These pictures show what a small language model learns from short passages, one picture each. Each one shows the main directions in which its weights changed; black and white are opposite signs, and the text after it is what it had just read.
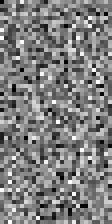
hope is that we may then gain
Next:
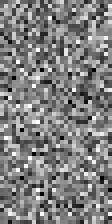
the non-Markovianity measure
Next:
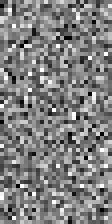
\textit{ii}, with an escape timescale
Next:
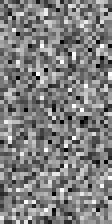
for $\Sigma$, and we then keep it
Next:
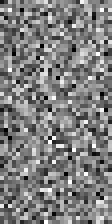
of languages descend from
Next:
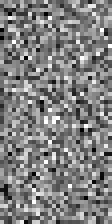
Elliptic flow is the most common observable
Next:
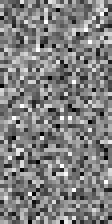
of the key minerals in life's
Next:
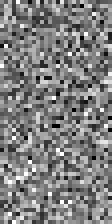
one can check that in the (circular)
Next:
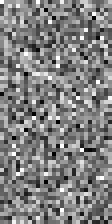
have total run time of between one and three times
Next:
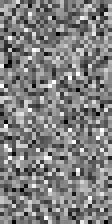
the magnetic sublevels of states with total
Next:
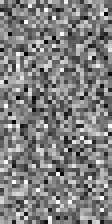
to the linear order of $\xi$, the fermion
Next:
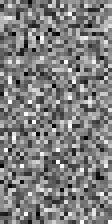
target used parametrized optical potentials. For
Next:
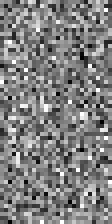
implied by the observed interference shoulder
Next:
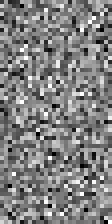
of quantifying galaxy-halo structural connections. We
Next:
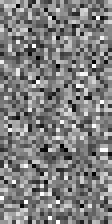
use the non-local fermion $f =
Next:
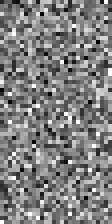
shift the curve downward, and near-linear
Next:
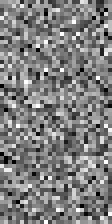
of sample point configuration shape on the accuracy of the
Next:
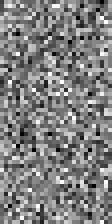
group (1) samples are typically larger. This
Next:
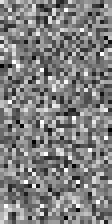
in Fig.~\ref{fig:beams}.
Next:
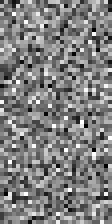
and voltage, respectively. The average resistance versus field
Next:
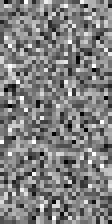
used breast cancer subtypes, which
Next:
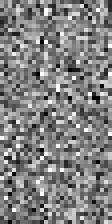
zero.\newline \noindent (a): Two
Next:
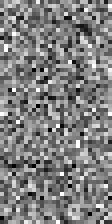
along the high symmetry direction ($\overline{\Gamma}$
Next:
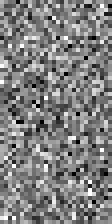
the studies focus on the domain adaptation by
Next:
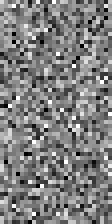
coefficients for the above expansion, since they are not
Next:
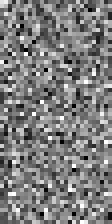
\caption{3D visual analysis of
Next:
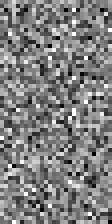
PC1 for SFI explains just
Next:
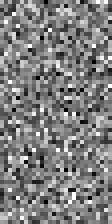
(u) and down (d) quark
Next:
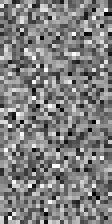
the CO merger rate even sooner.
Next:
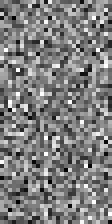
in the rotation of the spin-qubit state
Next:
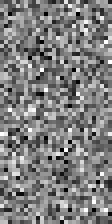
higher at z=1-1.5 than
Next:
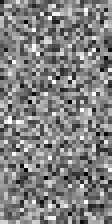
neighbors and assume each agent adjusts its
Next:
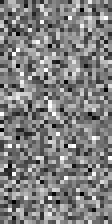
produces some output, government restrictions on
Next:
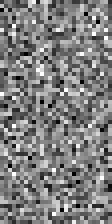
orientation $(\Theta,\Phi)$. The other limiting case
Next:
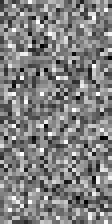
accumulated, before being similarly read out over
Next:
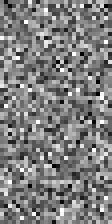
attempts to summarize the data it has received
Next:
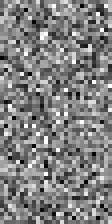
slopes or relative-deviation estimates.
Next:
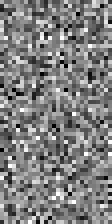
Mathematics Stack Exchange. Our results showed
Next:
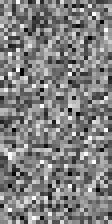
one can achieve arbitrary one-qubit
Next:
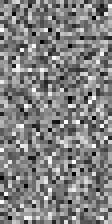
the uncertainties, several logical and observational constraints were
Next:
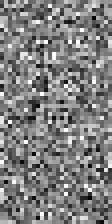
The least-squares fitted trend-line was
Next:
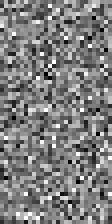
The shape's code on the left is linearly
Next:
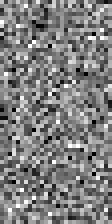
absence of such detailed calculations, one can gather
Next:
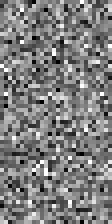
as GPT-4 and Bard offer
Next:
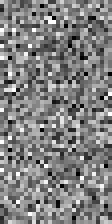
Extremely sensitive magnetic sensors have been
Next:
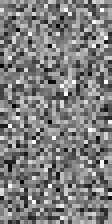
the terminal conditions are \begin{equation}
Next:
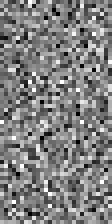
performance of ROMA is 2,785
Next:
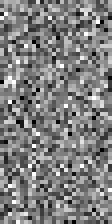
on CP violation in the $B_d$
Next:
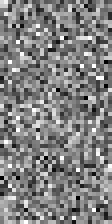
\caption{ 95\%CL exclusion limits
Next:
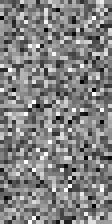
of infected individuals in the simulations, shown
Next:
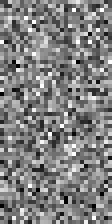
because torsion violated homogeneity and
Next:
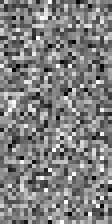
already mentioned, it has been proven in
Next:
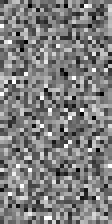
a dense carpet of pearls.
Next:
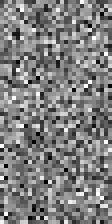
as presented in section~\ref{theory}. To
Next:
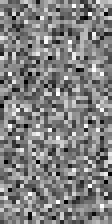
such that the null hypothesis $H_0$
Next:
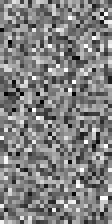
device A does not sends the response for
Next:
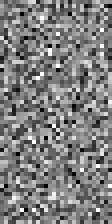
successfully describe exclusive photoproduction of
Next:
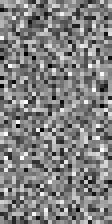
gravity acceleration from the phase change of the matter waves
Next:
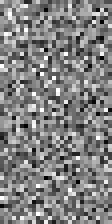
can easily be derived. The membrane response to
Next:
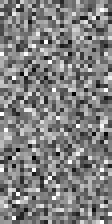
$b \to 0$ the ST splitting vanishes
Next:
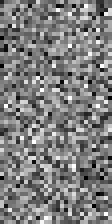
that the proposed method improves the recognition
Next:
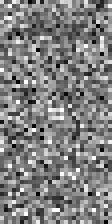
histograms respectively. The solid lines of similar colour
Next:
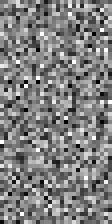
verification tools by the average software engineer is
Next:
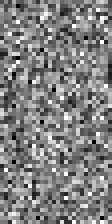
then apply these domain shapes in a representative
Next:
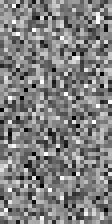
equations for $s$, which then becomes dynamical.
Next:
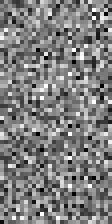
resonance condition and its regime of validity} In
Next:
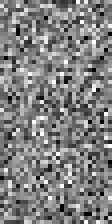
J \hat S_i \cdot \hat
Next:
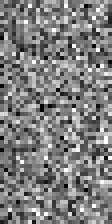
a powerful tool for discovering the unknown
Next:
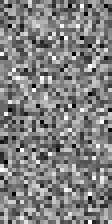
interference effect leads to a significant increase or decrease of
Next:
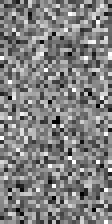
the disk} Several theoretical papers have shown
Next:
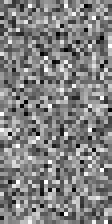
a result of the temperature sensitivity of this feature.
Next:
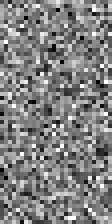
of Optoelectronics and Intelligent
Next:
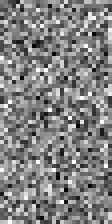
and the prime indicates a summation over positive
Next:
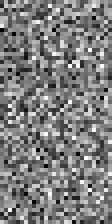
The ratio of coefficients is shown in the
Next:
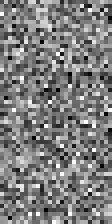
nothing more than regions of empty but
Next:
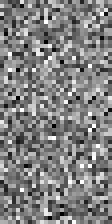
of the authors. * Corresponding
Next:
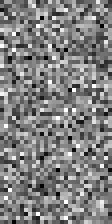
are folded chains of amino
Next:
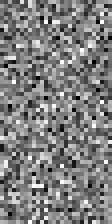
is page-oriented, so we approximate
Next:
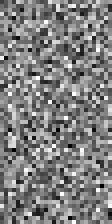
happiness, sadness, and
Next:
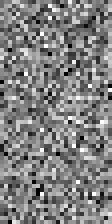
by ground-based telescopes:
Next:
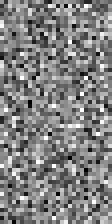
complete header file which ports all the
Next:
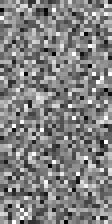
work on tests of GR and the nature of
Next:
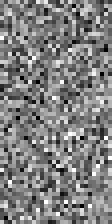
for multiphoton coincidence statistics with detection windows
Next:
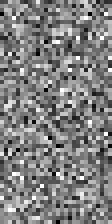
such that more flexible beamforming can be achieved
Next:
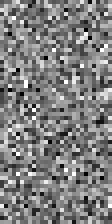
with the gas cell and photodetector,
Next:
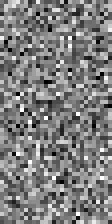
at all}. A short open-text question
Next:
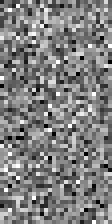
magnetic susceptibility of ReBe$_{22}$. Data were
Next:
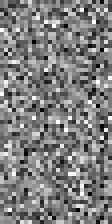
is linearly polarized, electrons wiggle in one
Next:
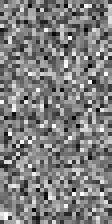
a significant source of strain in the generation of an
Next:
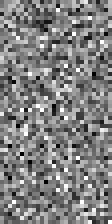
or higher. A magnitude of 2 wppm
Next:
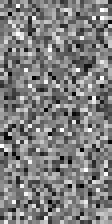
$D$ is the distance between the onset
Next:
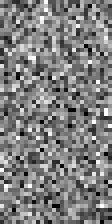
reducing maximally the background and extremating the
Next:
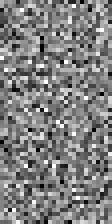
(long-range dependence) is usually characterized in
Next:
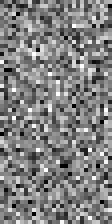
shooting session, the primary
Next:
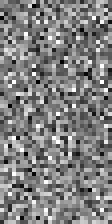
in $x$ terms in the components of the
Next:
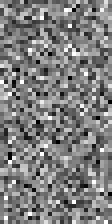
~\ref{fig_inv}, and the
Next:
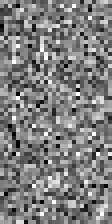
(pre-~and post-{\sl
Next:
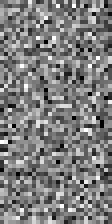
works report that LLMs consistently display
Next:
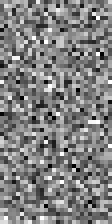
use this definition to calculate fractional grades after
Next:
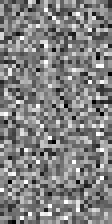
perform a series of registrations, each
